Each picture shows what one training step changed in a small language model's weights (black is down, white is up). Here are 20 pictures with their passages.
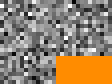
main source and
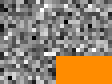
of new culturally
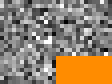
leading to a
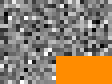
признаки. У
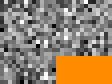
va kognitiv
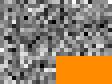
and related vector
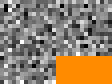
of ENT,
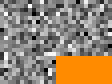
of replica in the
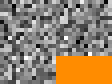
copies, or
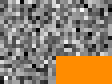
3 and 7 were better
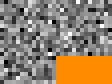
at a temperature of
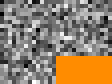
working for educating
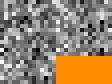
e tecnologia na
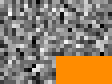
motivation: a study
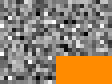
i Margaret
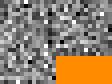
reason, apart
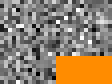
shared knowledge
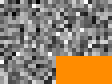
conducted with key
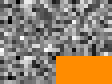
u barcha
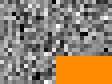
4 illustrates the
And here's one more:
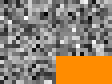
movement; From
